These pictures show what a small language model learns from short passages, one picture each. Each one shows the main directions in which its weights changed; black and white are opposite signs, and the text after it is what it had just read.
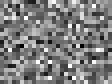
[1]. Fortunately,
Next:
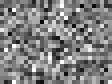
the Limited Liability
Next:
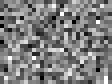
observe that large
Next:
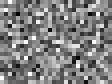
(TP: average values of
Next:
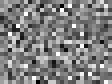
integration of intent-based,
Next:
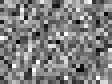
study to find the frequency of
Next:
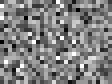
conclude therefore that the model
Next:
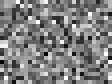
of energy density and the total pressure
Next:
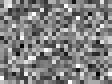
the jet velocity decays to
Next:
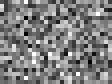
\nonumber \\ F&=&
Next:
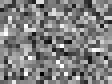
notifications to the
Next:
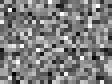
one more loop (i.e
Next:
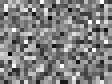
of the cross section requires
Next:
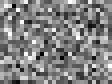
aware, while first year are
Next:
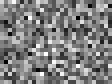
is measured. Let us
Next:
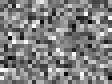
including the Polish Prime
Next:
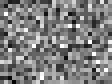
is generally accepted that
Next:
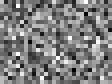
future work. 4.
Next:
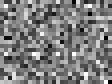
sends control messages over
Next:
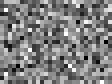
0.1 m and velocity
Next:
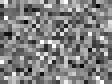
time. Of the 124
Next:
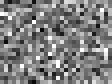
was high but increased by a factor
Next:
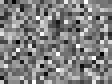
optimization of the application system and
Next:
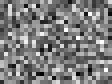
would be zero. Areas with
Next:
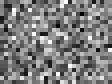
direction of wave propagation.
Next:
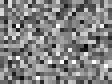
closely related task.
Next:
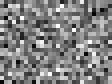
joint posterior
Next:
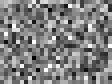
that knowledge is not
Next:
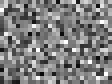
current drug delivery
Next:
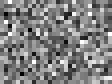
“type (α,
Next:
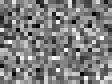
parallels the
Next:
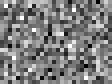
results that have already been
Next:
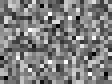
Its widespread
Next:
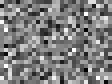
and they affect the state in both
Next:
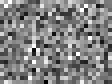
in terms of a reinforced
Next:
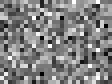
fusion neutron source operating in
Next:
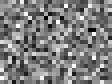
for community-contributed
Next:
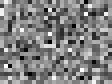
\nmid G_n
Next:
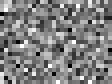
which requires the collection of
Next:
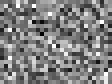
plasma. At high
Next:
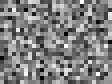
Himedia and were of
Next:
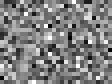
insight into how technologies are
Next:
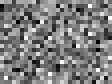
Get the newly installed
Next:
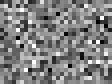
Peace education has
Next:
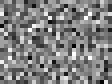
kernel for the process
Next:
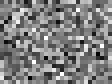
pressure gradient $\Delta
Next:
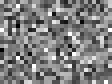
to teach in introductory
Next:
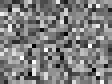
the overall rate of production of
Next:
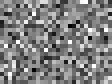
to the expected (but not
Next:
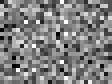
If we calibrate our
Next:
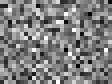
supports physical growth but
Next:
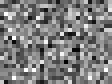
considered in the section III. The
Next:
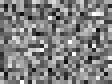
31st December
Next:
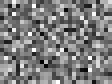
these girls who
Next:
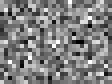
Precision: It assesses
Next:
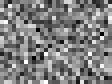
not been reported so far.
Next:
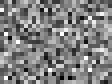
più efficaci di
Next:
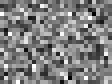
with the Institute for
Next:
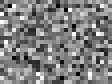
exact frame identifiers
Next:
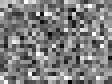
correlation function of mode
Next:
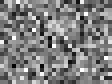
energy geometry is reached
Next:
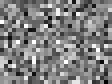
and common ambiguities.
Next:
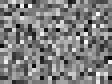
if these two important factors become
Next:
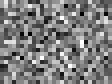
accordance with the observation of
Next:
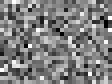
are association fields, see
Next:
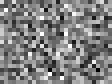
1. Introduction Most
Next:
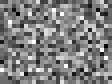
(x) \right)
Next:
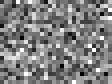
spacing of 5 meter in
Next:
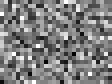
possible restoration of
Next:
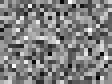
Note that these become the
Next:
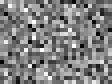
in our conditions is limited by mass
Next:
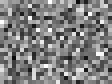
overall $r$ of
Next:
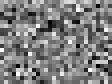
contribute positively to
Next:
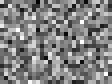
women to participate and
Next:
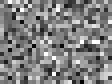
article presents an approach for the
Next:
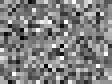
it can be scaled to small
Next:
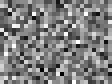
LLL approximation. As we
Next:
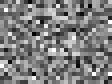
exits the horizon is
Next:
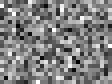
being a steward and a
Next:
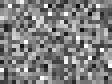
an unprecedented magnetic
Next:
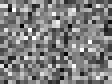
under minimum quantity
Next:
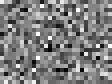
100 iterations, it
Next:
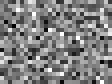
\cos kx \cos
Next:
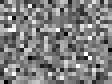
derived the expressions for
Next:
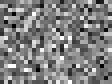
to the bifurcation point
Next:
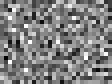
use of CO₂ in
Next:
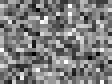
vortex line of the velocity flow
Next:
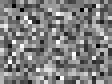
on machine learning*
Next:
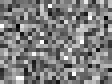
schools with
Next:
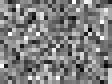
All collected responses will
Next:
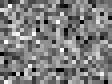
climates that can describe complex
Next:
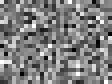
of animal subjects,
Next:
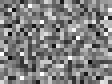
wire or radio
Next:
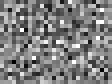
(2022) Implementation
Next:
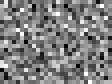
clusters and the formation of the
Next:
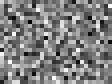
site orders involves
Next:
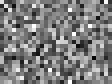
find the colours used in the
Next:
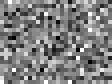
$v_4$ is smaller
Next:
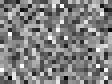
and we are currently in the process
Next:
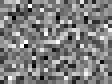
solid lines are for the
